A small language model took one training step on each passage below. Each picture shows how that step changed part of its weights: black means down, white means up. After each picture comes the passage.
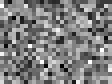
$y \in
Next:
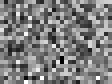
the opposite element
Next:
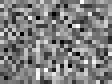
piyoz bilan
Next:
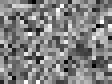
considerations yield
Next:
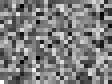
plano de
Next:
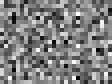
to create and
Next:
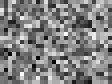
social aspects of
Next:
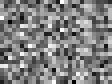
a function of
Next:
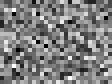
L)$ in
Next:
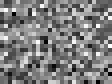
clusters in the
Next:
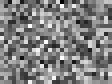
and a resulting posterior
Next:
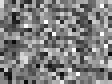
so that the
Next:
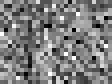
solutions. We discuss
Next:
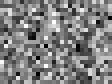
invariant under reflections
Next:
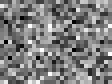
inner fermion loop being
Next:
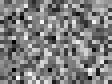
on the unit
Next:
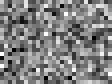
places the language
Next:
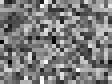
that the stellar population
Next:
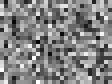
features to greatest
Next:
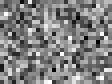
synthetic spectra in
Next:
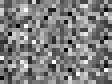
divided by the
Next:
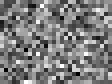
consistent with that observed
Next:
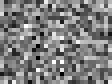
that currently use
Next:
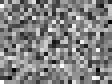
ichiga olgan
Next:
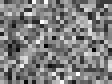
two because the
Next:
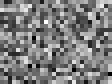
vectors from the
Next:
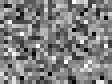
de Contas
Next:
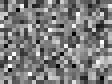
complementar para
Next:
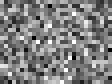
for such studies of
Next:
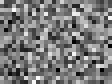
in the distant
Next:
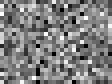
baik yang
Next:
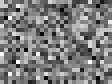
може бути
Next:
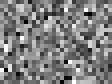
are computed using the
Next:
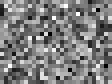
+ hBN
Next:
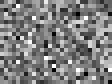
dastur talablariga
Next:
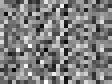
depend directly on the
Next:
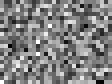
way than other approaches
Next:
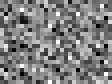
it is often useful
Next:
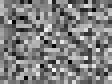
we confirmed that
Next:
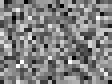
IU to
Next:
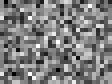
total, considerados
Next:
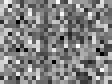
МНС України
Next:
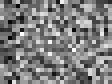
a new generation of
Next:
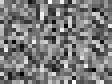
is the same as
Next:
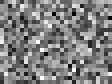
any measurement of this
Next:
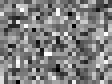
setup developed for
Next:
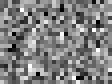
taşısa da
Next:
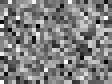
sifatida har xil
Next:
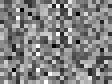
Figure 3 (for
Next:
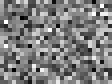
This is not the
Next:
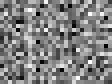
e um meio de
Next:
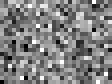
years it will be
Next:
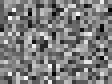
qarzlarni boshqa
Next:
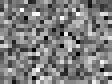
above representation also gives
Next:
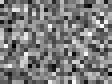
up in the
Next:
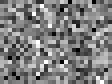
і більше
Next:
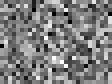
think about the
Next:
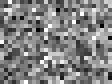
reactions that have
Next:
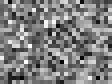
the 10~ps
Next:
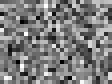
the atoms are only
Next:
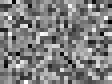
quark interacts with
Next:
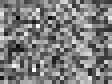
the art in the
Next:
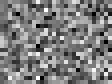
time slot.
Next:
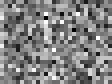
Hand Side
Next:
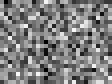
have been motivated
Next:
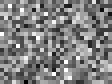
dependence indicates the
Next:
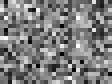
properties of the
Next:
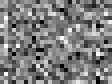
даже в
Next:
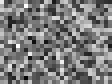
the baryon density
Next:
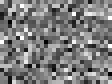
performed by the
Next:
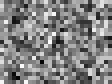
adalah desain
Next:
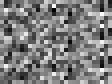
scales, the
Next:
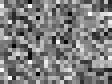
work, we
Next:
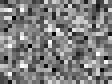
Collection of
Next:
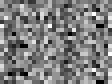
do not come as
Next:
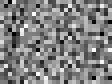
unele acte
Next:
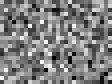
For the extension
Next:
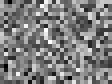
information that can be
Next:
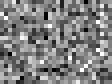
an estimator of
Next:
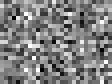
platformaning quyidagi
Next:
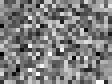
that there exists a
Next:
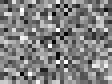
Measurements were
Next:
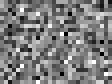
case, discussed in
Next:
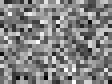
These two algorithms were
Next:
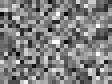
cobalt ions
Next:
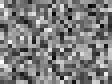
units) we have
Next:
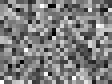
régression de
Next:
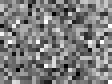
topological transition. %
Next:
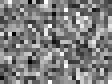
ega bo'lish
